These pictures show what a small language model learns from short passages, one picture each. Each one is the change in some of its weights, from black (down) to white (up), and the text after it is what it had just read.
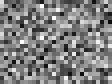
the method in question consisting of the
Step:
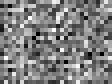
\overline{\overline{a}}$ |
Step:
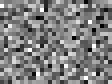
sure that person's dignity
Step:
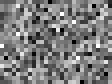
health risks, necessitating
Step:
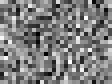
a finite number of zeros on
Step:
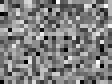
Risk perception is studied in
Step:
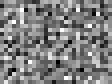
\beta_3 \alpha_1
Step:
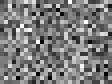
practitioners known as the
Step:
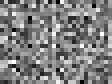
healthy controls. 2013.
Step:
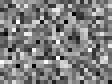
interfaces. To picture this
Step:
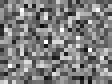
this $\alpha$ satisfies $\alpha
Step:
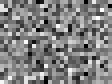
optimal decisions in 72% of
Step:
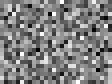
of other people through document
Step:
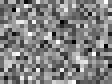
However, any prefix or
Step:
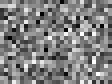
run but also provides empirical
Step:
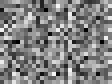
6.2 in \cite
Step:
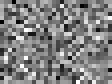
function which is given by an
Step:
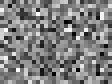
simultaneous detection. A
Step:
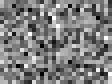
- Comparison of the numerical
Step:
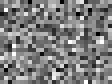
are not tabulated in standard
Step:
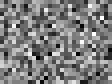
treatment of municipal and
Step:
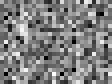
However, their integration into
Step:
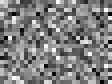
such that $\lim_{n\to
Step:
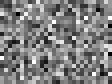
+ x, \quad y \to
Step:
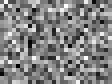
datasets and research outcomes
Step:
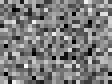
made possible with the oil
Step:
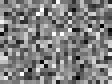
polygons: staircase
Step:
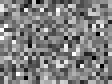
timepoint and replicate.
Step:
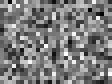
organisms cannot be explained completely
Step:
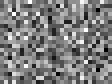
is referred to as the
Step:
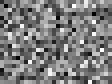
is faster at efficient data
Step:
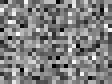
Health (NCCIH)
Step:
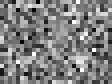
Therefore information is getting lost because
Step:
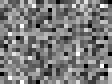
maintain significantly lower runtime growth as input
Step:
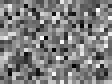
disk and $dA$ is
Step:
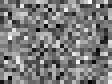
and take projective limits with respect
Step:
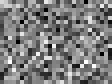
a high fat content, their
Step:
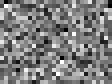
to establish the conditions for creating,
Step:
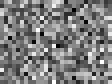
$y=\sin (\omega
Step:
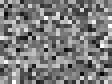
chelate : A solution of
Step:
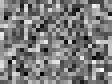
2. X-ray of the right
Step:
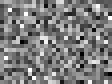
the map $T_4$ such
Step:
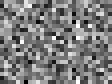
almost all initial values, see
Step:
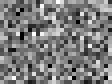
simulating the flight
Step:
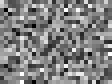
the infinite cyclic covering of
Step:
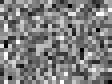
Laboratory Technology,
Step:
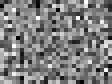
“Methodology of
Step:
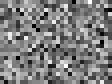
and vegetation, woody
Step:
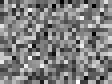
me ^blike water all
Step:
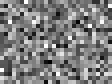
Theorem 2), it is sufficient to show
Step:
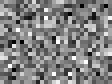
If $x\in H =
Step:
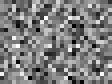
suboptimal arm is
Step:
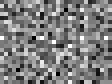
C. Design of the
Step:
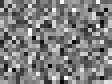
Discrete Wavelet
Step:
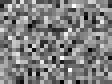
that determine the quality of industrial
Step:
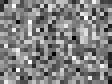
Southern Province,
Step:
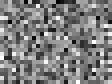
country sing and dance.
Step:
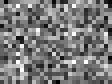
system clearly illustrate the priorities
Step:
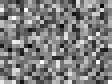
result of this work. 9.
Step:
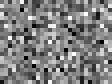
A}_r$ holomorphically
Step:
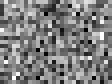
Service (QoS)
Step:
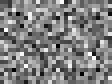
$U \hookrightarrow V$.
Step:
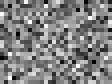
one related to international politics;
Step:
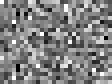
is a diverse and heterogeneous
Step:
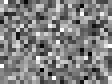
divisor $D$ on $\hat
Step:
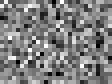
simultaneous presence of two or
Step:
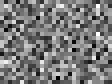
from the interface, though the temperature
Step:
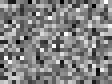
Biology Pharmacy and
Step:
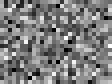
assume $x_i\in
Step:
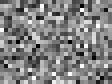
of a Gram-negative,
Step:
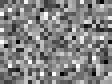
which furthermore has to satisfy a certain
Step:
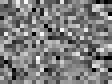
$X$. Conversely assume that
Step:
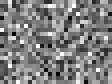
we deduce that
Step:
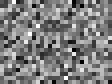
hence, this is an instance of the
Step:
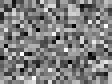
order to quickly rule out
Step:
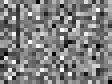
1 \\ \vdots & \ddots
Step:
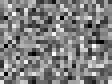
research conducted with the financial support of
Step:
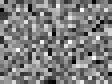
of authors at scientific
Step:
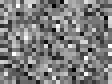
already know the fact very well that
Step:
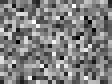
to engender sufficient and
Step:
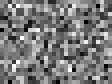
these products influence actual
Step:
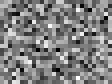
For $\sigma >8$ fixed and
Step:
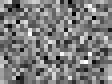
we describe the augmentation
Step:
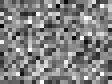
monopoly's or
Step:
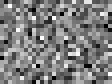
$x$ approaches either endpoint.
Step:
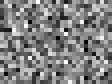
extract was evaluated for its
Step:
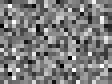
study was done which was s/o
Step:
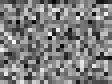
express the semantic relationships between
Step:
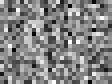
in Indian English
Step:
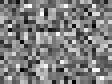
theory derivations [6–10],
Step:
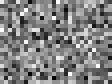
$\mathcal{F} \varoplus
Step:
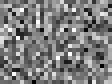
$(i,k)$ entry of
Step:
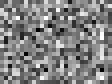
install SG rooftop
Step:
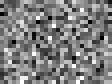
except that we introduce bias through
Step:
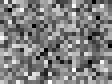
for Centres of Excellence
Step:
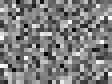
closer, it feels more
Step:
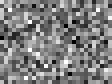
the 0.9% level and that
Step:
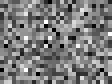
be done with mathematical induction.
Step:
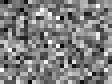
the fire-protective
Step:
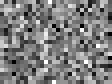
foam, powder,
